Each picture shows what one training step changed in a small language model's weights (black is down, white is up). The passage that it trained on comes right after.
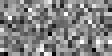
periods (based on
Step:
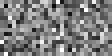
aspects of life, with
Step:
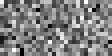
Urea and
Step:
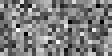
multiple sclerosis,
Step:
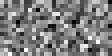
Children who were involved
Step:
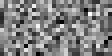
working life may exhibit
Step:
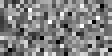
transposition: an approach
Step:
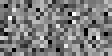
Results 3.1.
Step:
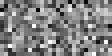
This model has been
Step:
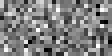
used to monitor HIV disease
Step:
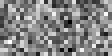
can be used as
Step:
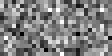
their disposal to prevent
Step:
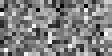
This information is crucial for
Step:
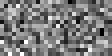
footprint. The latter
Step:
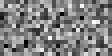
implementing development projects in their
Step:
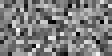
of the degenerated
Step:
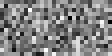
algorithm by changing the data
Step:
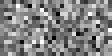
levels reported no difference between
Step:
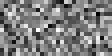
12, Wu addressed
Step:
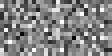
the research to verify
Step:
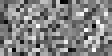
run agility for selected
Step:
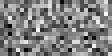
criteria for the award
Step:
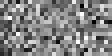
follows the model selection of
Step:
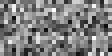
was kept aside
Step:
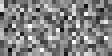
at source, engaging all
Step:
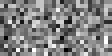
carried out in a
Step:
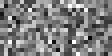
association with insects.
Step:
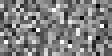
the correct frequencies to
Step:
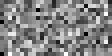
8 shows all testing reasons
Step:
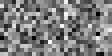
the nanosheet
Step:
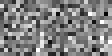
the Llama2
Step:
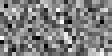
rates with improvement in controller
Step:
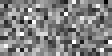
feature (Fig.
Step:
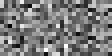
northeast trade
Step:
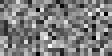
Figure 7. Average
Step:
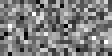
thousands of
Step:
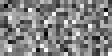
Let $S :
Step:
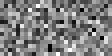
encountered. -
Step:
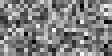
pricing of foreign
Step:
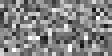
the statistics show how real
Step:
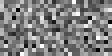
on the stabilising or
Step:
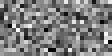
a world of information
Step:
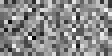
are not enough to
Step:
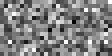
cement production (personal
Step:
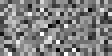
2022. The data were
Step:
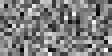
mists of the
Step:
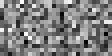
social affairs,
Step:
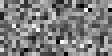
developing an alternative quantization
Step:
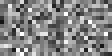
live specimens (Fig.
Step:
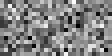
station is given in the
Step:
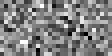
patients were positive for
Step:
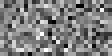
of science Karl
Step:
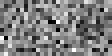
of table grapes
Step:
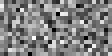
to present the Smart
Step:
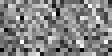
are detailed, emphasizing
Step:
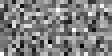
a mistake by
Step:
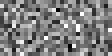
the school. The currently
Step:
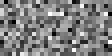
workability. Furthermore,
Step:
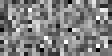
structure having two water molecules
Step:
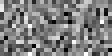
in the universe
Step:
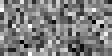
in labour ward at
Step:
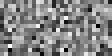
has been strongly affected in
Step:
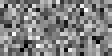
graph lines, like
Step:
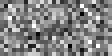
represents the predicted response,
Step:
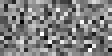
taken as the primary data
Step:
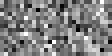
In minikit tests
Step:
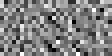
and social projects. The
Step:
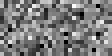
autonomous entity
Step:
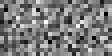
one) was checked with
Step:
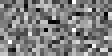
of the mixture), and
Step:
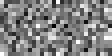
Computing, Networking and
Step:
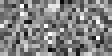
for direct viewing of
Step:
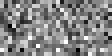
objects and for eliminating
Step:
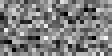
processing educational material with
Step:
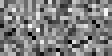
is a significant advantage.
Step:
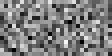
incidents, including
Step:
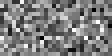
gender [1]. The
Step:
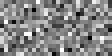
What was it, had
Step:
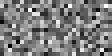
story of My
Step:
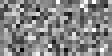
each one, from where
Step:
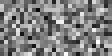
with the one observed in
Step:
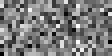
or mixed reality.
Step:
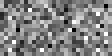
assessing technical college
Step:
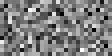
Sci Lett*.
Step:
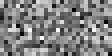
goods, create new
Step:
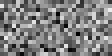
the facility-related barriers
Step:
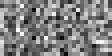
played a central
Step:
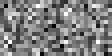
compounds 3d and
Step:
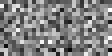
that the effectiveness of
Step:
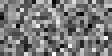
recognize their own value
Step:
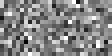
renal functions, a
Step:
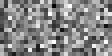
mechanisms have been proposed for
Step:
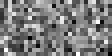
fungal diseases has affected
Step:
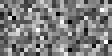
finding with demographic variables included
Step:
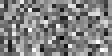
most awkward
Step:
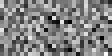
and related activities, different
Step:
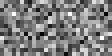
Malanga published
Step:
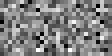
20 years to grow to
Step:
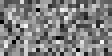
5: The IAT
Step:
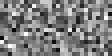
brain surgery that receiving
